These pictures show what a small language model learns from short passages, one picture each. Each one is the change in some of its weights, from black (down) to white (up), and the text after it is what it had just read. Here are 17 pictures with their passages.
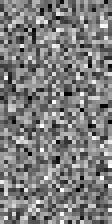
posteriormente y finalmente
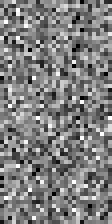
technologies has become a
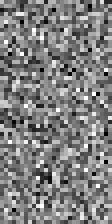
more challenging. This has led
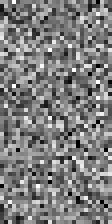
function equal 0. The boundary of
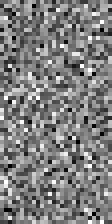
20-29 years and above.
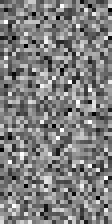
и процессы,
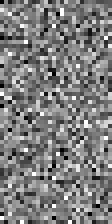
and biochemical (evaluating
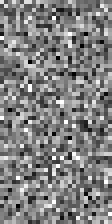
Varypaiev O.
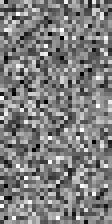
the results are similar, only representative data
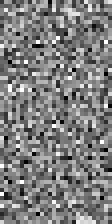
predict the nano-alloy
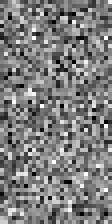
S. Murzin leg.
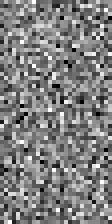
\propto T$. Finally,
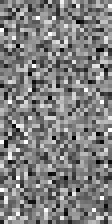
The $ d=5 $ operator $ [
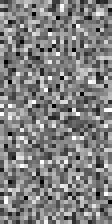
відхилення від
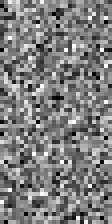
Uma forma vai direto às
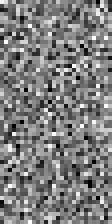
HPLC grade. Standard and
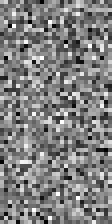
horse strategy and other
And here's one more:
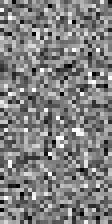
maqsadi o'z
